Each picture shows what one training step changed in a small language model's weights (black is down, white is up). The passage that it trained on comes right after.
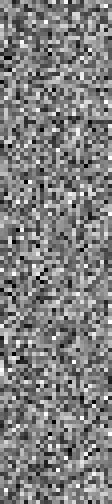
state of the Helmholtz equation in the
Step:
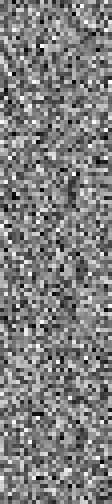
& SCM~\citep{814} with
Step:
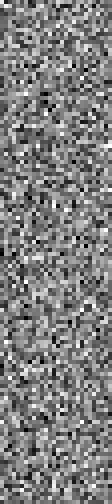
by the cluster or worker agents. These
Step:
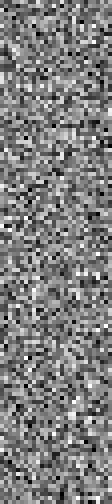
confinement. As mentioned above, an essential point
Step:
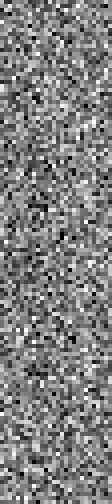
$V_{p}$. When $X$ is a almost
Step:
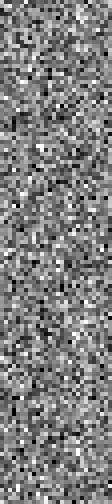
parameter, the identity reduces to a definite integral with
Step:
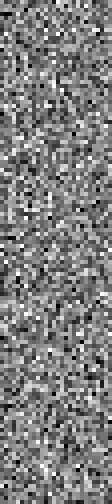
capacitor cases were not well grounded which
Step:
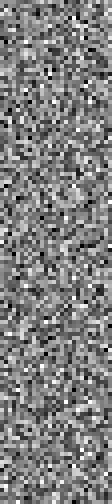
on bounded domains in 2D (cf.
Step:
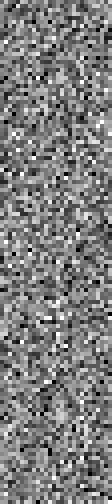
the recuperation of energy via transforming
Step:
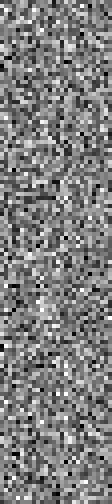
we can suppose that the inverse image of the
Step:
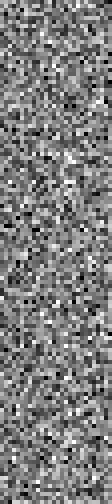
(as we saw in the example of the
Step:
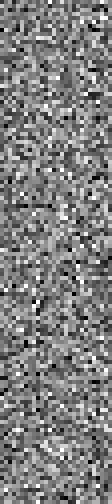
same model. This speaker ID then becomes an
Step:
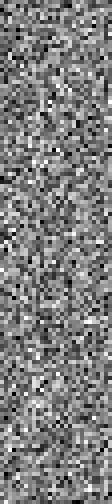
equality of generating functions. The class of theorems that
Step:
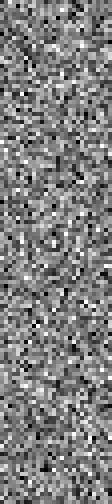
equation \begin{equation} u(t)=-
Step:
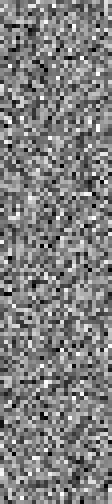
attention on differential equations of second order (the
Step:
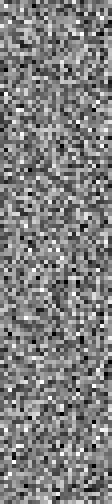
similar argument proves part $(\beth)$, but here it
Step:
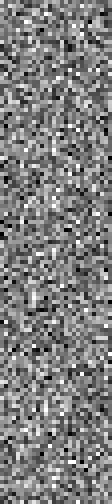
we set $$d(A,B)=\inf
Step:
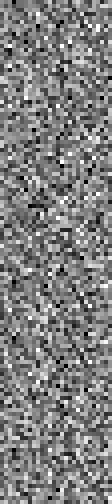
$ P $ and $ \mes $. Lemma
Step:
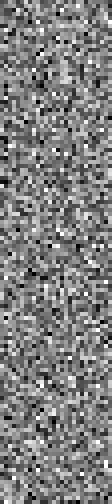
These results, derived from idealized power-law
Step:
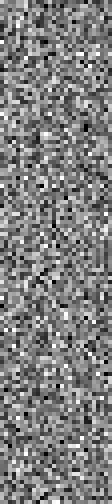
but no significant variations of the maximum intensity
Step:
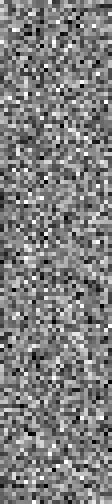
ZnO thin films growth mechanism on
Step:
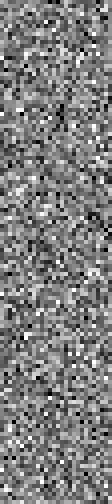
waves in planetary rings. An external,
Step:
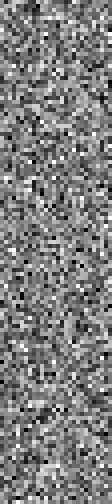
2013). The strongest methanol maser
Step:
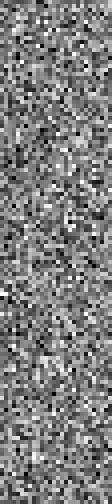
where available\footnote{Direct estimates of
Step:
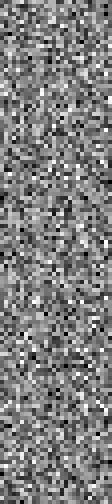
and counter-rotating null
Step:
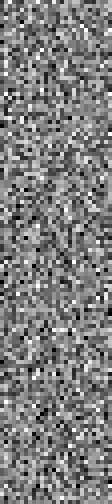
to introduce forward and backward partition functions
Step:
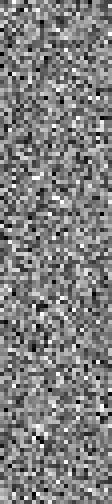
planar or every end of \( S \) is
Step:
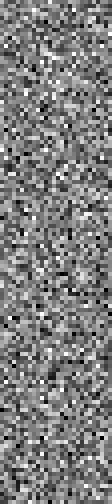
K\"{o}nig and Xi.
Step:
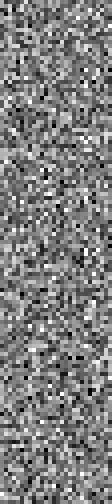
on $\R ^d$. The canonical Euclidean
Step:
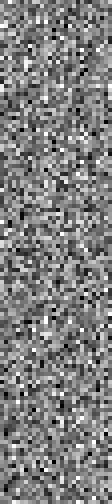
probabilities $Y_{s_{\rm x},
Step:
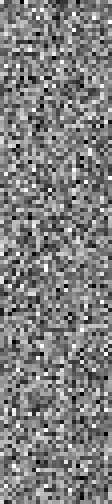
the moves between colored braids shown
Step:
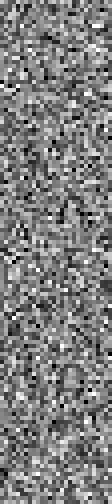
express these differences. Women and
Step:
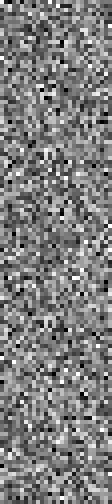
and $I$ is a unit matrix. For Case
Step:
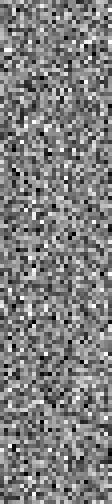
are with the inner product (\ref{inner}), and
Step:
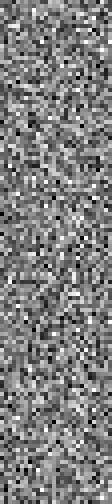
strongly rich. Assume, as usual, that
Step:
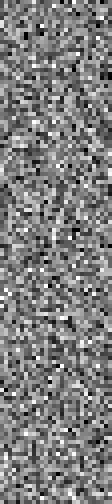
S. Nik\v cevi\'c
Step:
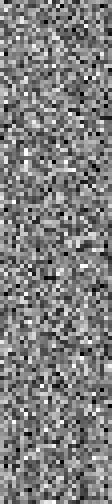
barrier for Nb diffusion in the
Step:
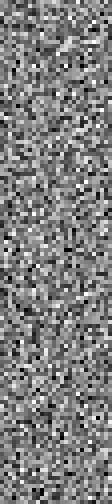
by itself, as in the context of the central
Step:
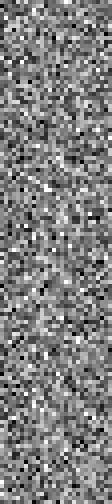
the complex plane. The integral converges on the black
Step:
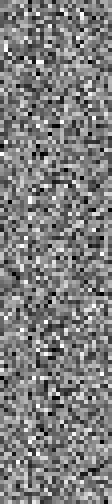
obtain a uniform probability distribution, but high enough energy in order
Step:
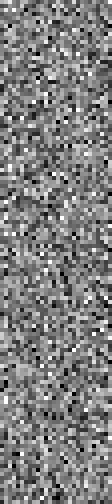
the un-updated values for the
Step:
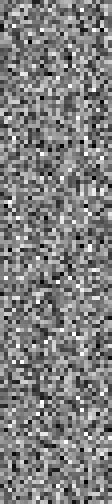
nonspectroscopic origin of the second pair of
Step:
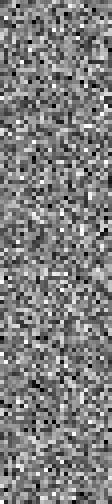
Standard Model and will likewise suffer the
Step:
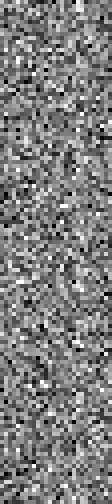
a nickel-chromium flux at
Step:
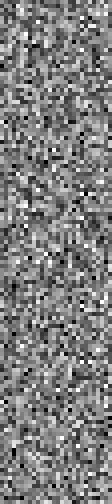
considered above in these new terms. It is easily seen that
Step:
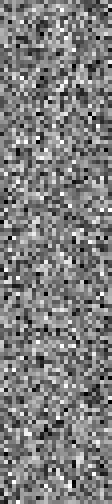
J. Marro, R. Dickman,
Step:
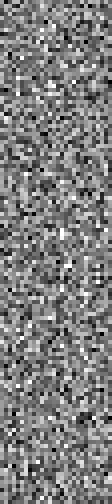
for a reduction in the number of physical sensors
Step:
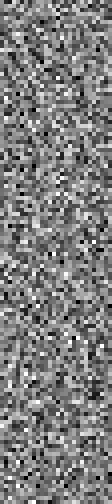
elastic cylinder is subject to internal
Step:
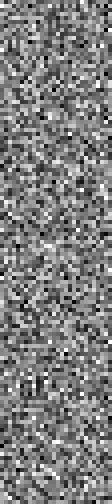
. \label{eq:last1}
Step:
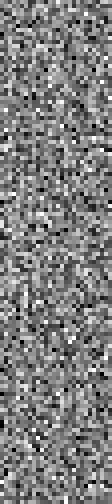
expected, a nanowire with a larger
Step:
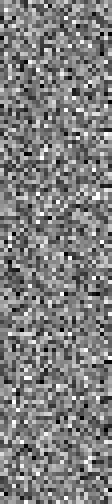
H^2(\mathbb{D}) \ominus
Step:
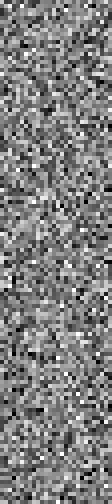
the travel distances between any two vertices in the
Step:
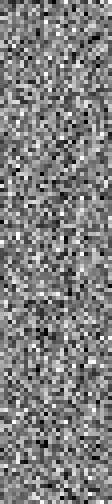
antiferromagnetic phase and superconductivity are
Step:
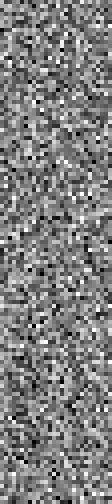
and only if $\varepsilon \in K$.
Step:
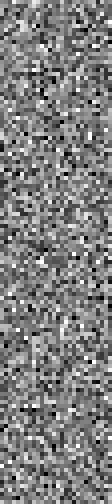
the nuclear environment. Let me suggest a
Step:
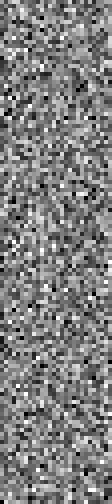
the small fibers could sometimes be seen. In the
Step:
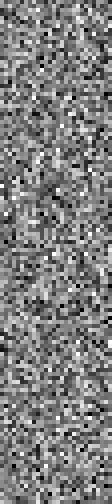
So from this point of view, the IB method is
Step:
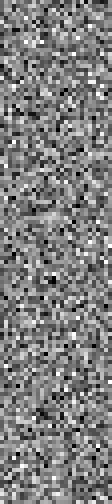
that the coupling of the baryon decuplet may
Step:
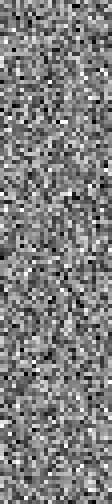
disorder in a correlated system leads to $|\epsilon -
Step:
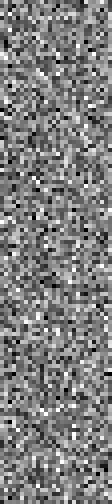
potential, the modified BW91$^*$
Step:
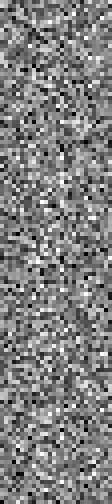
almost surely for all $n\geq1$.
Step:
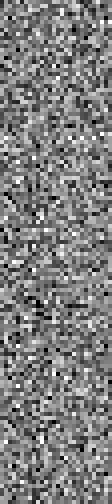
of the section---employs an
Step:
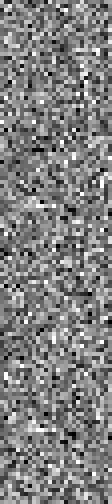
$e_j$ and 0 otherwise. (In
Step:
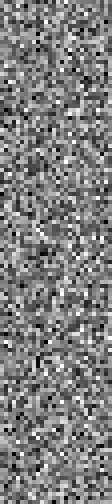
more sophisticated way, the number appearing for
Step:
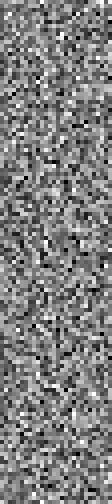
This broadened the attack surface and also
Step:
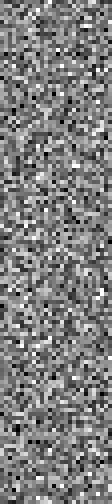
memory) to meet system demands and
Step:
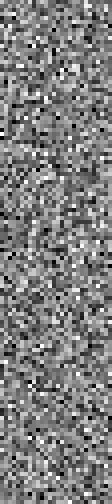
shows that the space $\hh\oplus\dd$
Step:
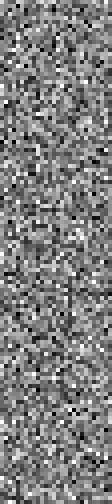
carbon atoms and the strain fields of
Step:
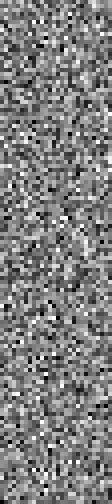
spread near the screening
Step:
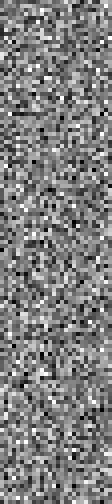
The original interpretation that the visible star was a main
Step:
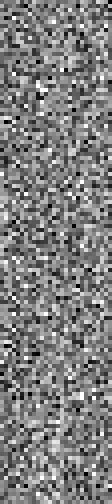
\text{drift}(Q)$ in probability.
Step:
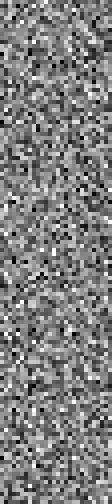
may be present, which can be used to fulfil
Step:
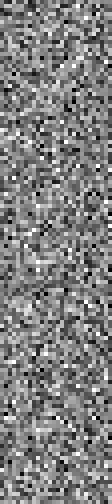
case $f(x,y)=0$ defines
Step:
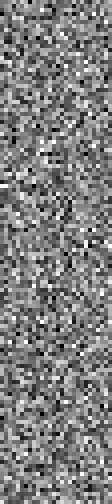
in iteration counts between the two formulations does not
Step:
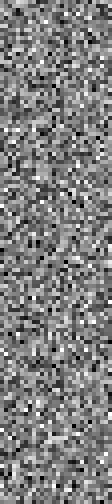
is to 1) measure, from the user's
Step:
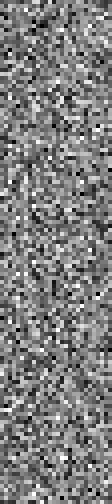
threshold and a wide choice of
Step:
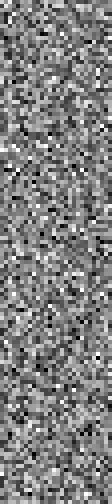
if $\text{char} ( k )
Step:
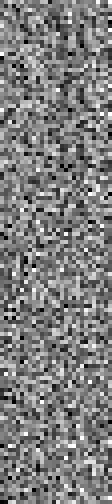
is invertible. \medskip \proclaim{\quad
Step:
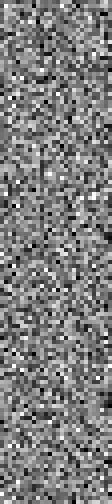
of machine and human review
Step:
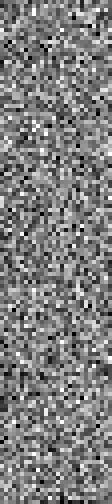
computer. Quantum computers exploit the quantum dynamics
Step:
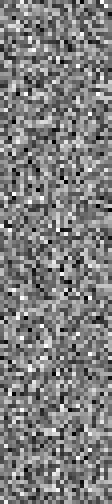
and we found that with the low statistical significance of
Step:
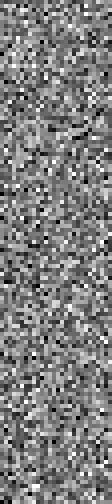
(found by \cite{KST})
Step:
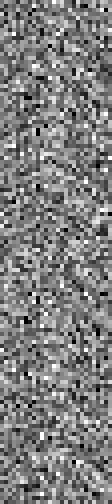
S. Yuan, M.I.
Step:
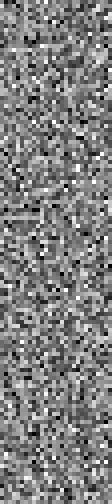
in order to assert the irreducibility
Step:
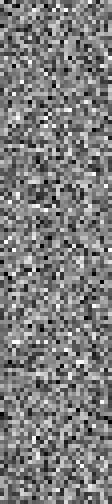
of $\ep$, decision times following two
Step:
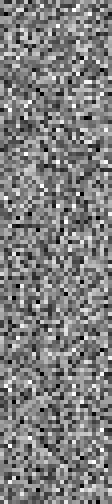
point is that the pull-backs of the classes
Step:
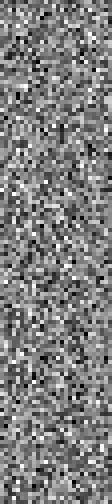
(The superscript $X$ is for
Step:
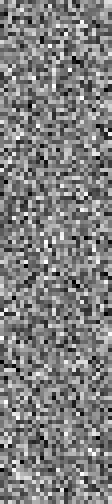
be interesting to pursue, but the present method
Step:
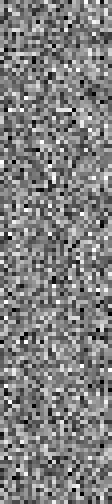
(\bibinfo {collaboration} {Society
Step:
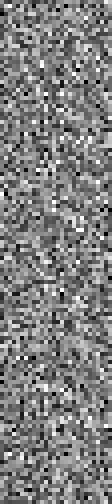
our Monte Carlo maximum likelihood
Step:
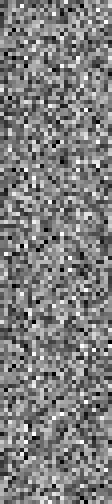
group. Moreover it is clear that the orbit partition of
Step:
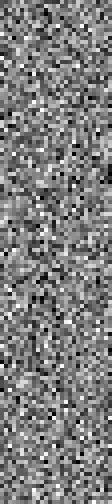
demonstrate coherent control of both the magnitude and sign
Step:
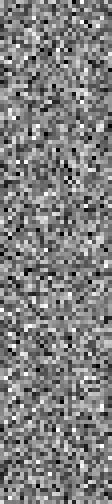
potential energy of interaction with the atomic system of a
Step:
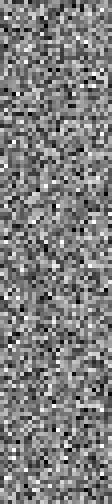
that goes through the intersection of the rectangle's
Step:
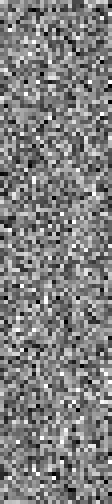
to the pre-ChatGPT period. By
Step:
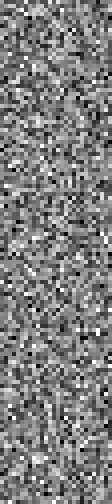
seconds. However, due to limitations in
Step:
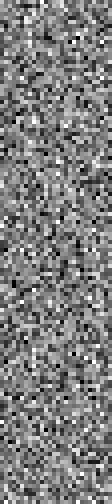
the channel gains. Fourth, no framework
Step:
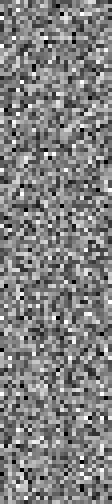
interference to the PUs needs to be taken
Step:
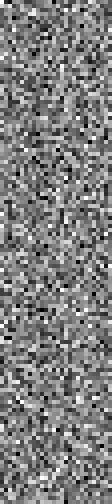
number of shots and the level of noise in the
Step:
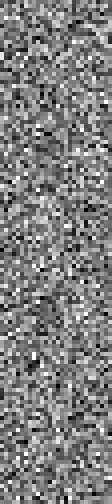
density of states at more than a single energy value will be
